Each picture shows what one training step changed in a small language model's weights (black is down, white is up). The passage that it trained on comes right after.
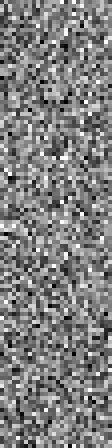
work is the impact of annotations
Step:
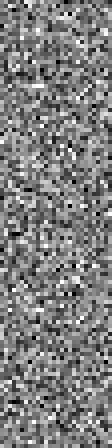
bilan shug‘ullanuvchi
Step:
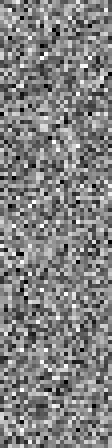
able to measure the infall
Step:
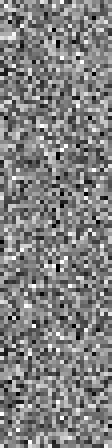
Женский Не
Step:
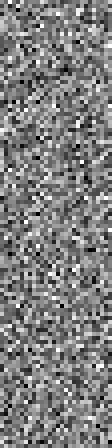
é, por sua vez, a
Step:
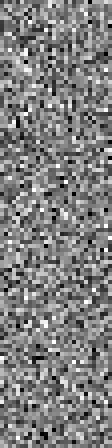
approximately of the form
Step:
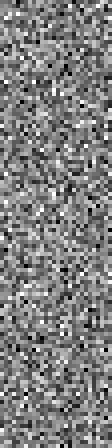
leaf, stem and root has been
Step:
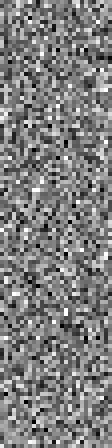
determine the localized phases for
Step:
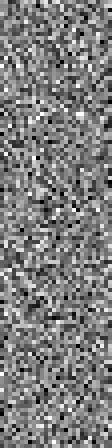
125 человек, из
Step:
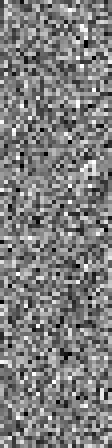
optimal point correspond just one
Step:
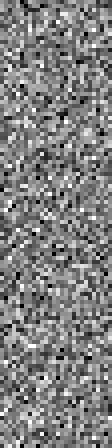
Kumar GP, Parvathi
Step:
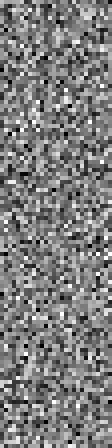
for future releases and
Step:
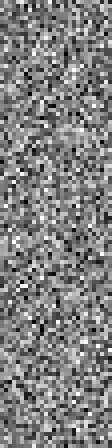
priors (solid black
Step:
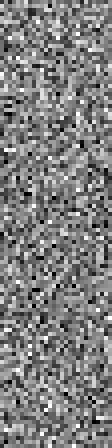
one of context or cultural
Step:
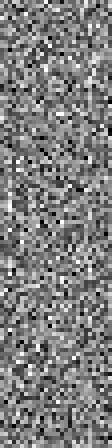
molecules - as soon as they
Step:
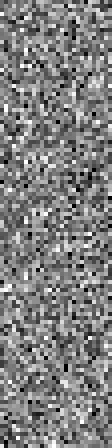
= 0$ assuming the direct
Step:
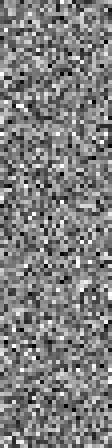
darauf ab, die
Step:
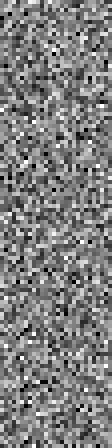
each group based on the morphological
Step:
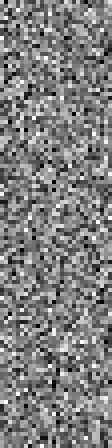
antimicrobial resistance.
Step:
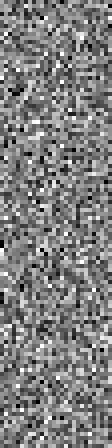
Tamkin, Matal
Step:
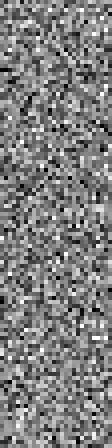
field created by their spins. We
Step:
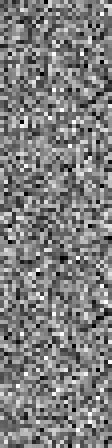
apparent decrease is a
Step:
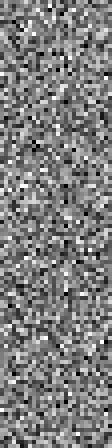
in different radiation environments.
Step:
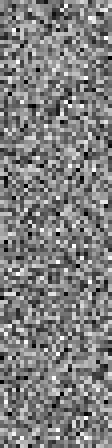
the journal string text
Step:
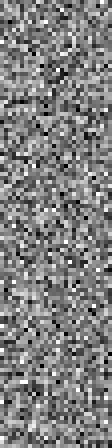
blow. Overload protection is
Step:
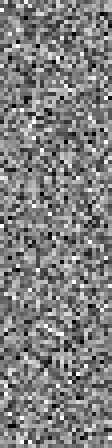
order to overcome these issues we
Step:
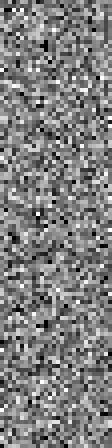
60 years - ASA
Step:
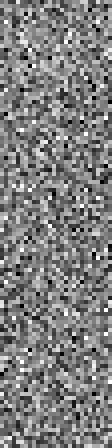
letter, answered
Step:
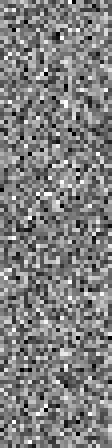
and comparable, and the random
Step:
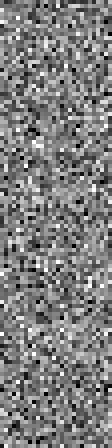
моделирования в
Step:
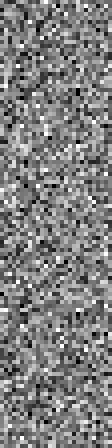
renda devido. Em
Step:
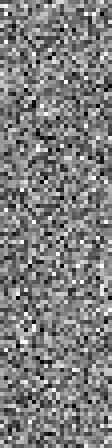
fresh-human calls
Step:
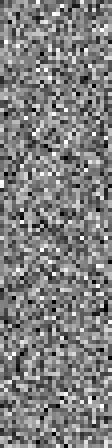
one hour. The determination of
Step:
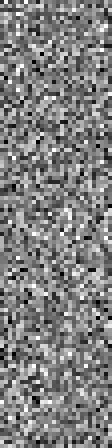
una mejor atención
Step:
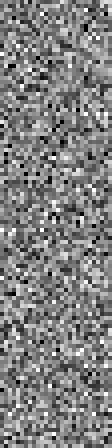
of the phase transition. In order
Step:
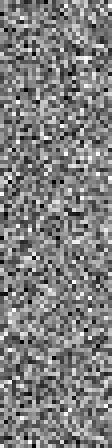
to programming languages.
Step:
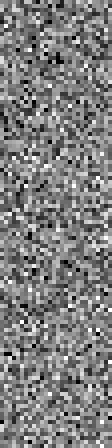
*“I have a few
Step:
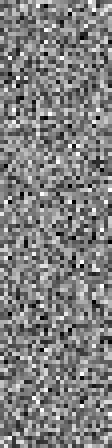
menentukan daerah rawan
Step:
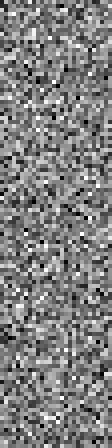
*Corresponding author:
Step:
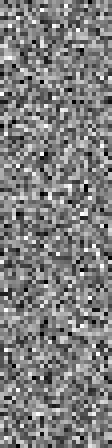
Since the Langevin equation
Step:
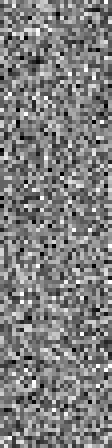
filtered TEM image of
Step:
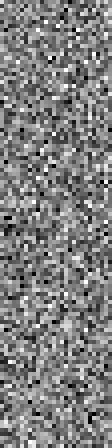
can lead to a significant inhibition
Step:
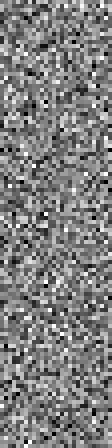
partner. Partners are
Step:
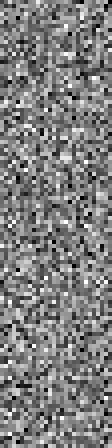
student output in University of
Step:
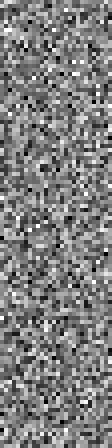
einfügen. Wie
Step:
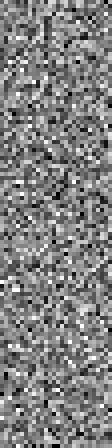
which makes cardiovascular
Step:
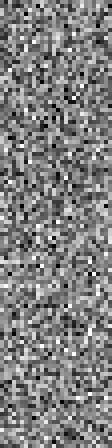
found in a typical industrial
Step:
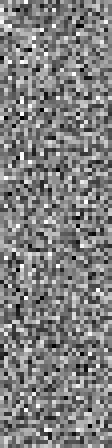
*citri* is a major
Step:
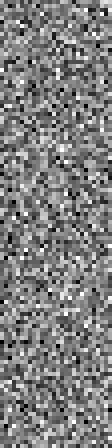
transition, respectively.
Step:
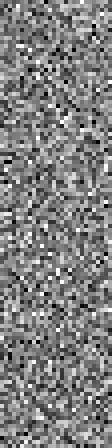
simultaneous orchestration of
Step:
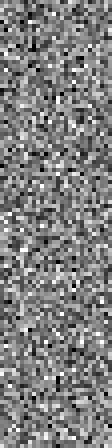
- 5.Танский
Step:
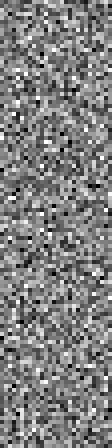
on tool support and process maturity.
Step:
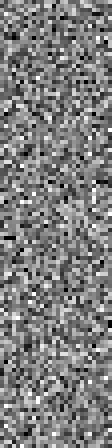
of insulin, among other
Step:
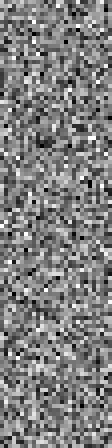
B5) mitgeteilte
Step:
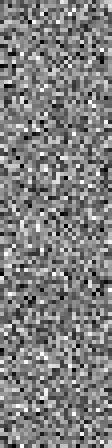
by 40% ethanol as
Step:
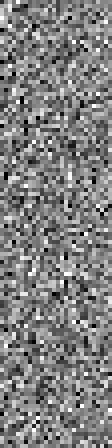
gapless excitations, such as
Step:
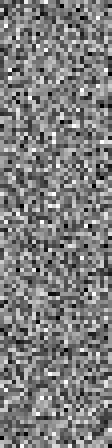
inducing FC inside the
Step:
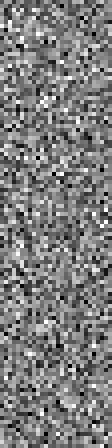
2007 U.S. Department
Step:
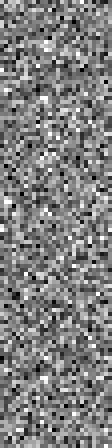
OPA. The W state provides the
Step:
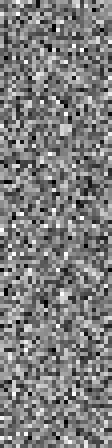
operators and determine their relative
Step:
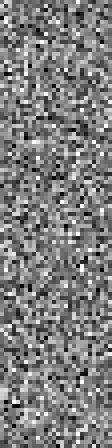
ağac və kolların
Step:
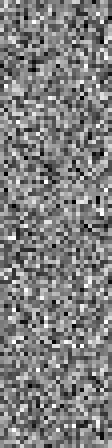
of politics (Elden
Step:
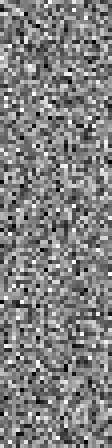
variations. In particular, the precision
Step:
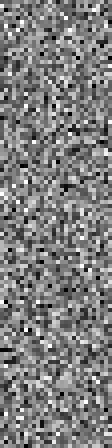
matter constraint, but in their
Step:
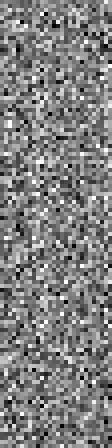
Dan Wanita Smp 19
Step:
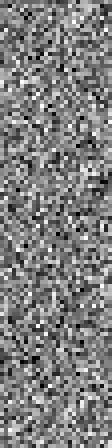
optimal blood pressure
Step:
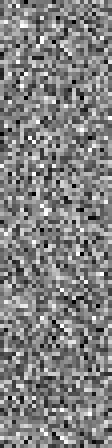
trained while it was used for office
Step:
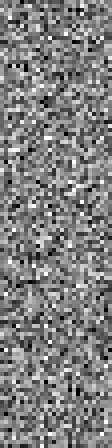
ATM dispenses notes into
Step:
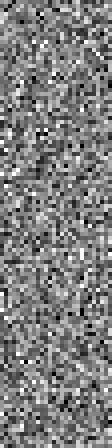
J$. Consequently, this
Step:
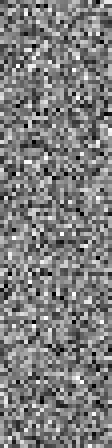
“Nizo” so'zi,
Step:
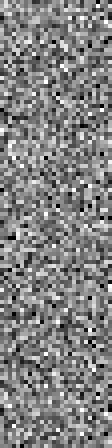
often results from a lack of
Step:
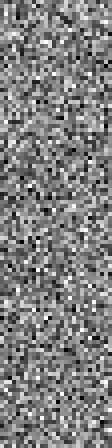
obtained as equivalent sources of
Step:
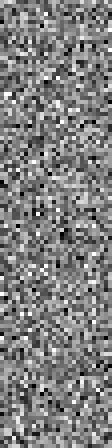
10 K. Finally, figures
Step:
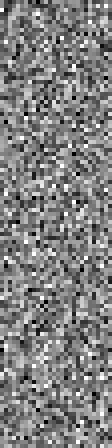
Raduga naviga
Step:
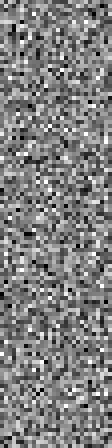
metallic surface. The analysis of the
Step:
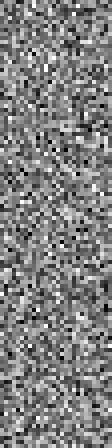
databases. Thus, integrating
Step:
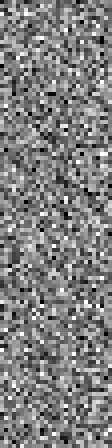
from all individual participants included in the
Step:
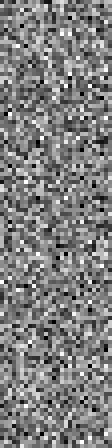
shows the settlement of cases
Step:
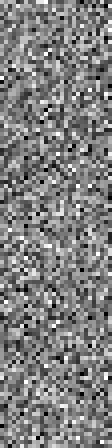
foydalangan holda
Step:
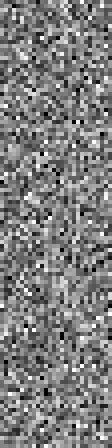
months in Bihar region.
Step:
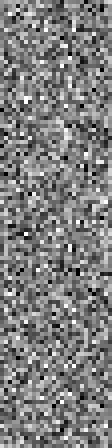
The idealization of the composite
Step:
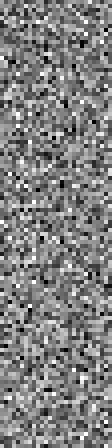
aparine*, and *Lamium
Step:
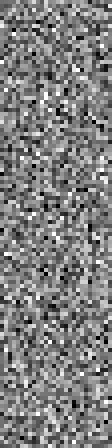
Figure 7. Example of a
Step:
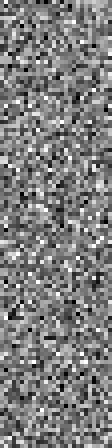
sebebi kayıtsız
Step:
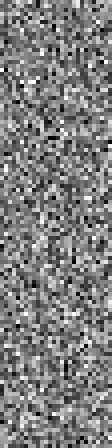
to determine the exact extent of
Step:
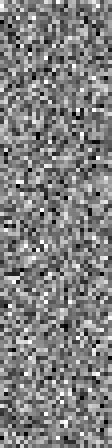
and innovative ideas also
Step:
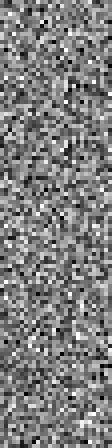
can be neglected with respect to the
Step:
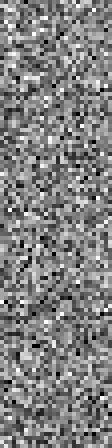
NV, Prado Abril,
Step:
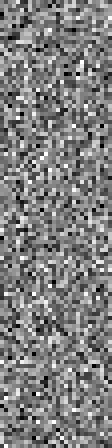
Sustainability. – 2020.
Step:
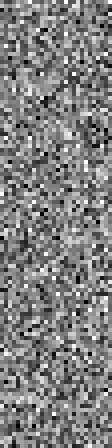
a lemos. Já a
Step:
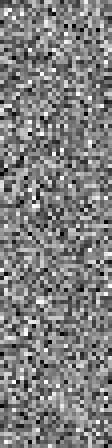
We originally hypothesized
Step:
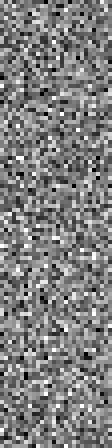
it, while after 1.5
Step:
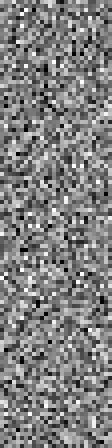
In this Comment, we first stress that
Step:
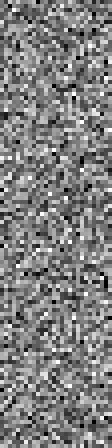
case, even when compared using 347
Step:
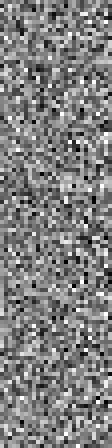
negatives). Therefore, it
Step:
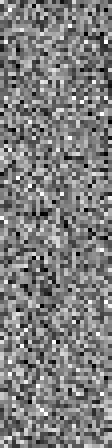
2: Distribution of subjects
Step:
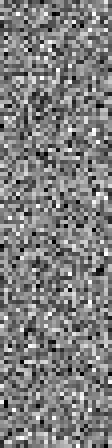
ambient fluid. On the
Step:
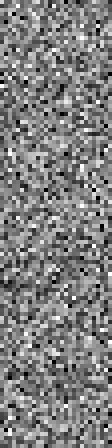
induce a change in the length
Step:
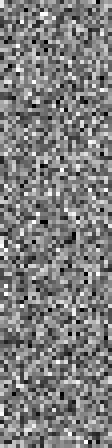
a TV journalist's
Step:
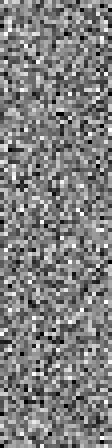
poorly organized carbonaceous
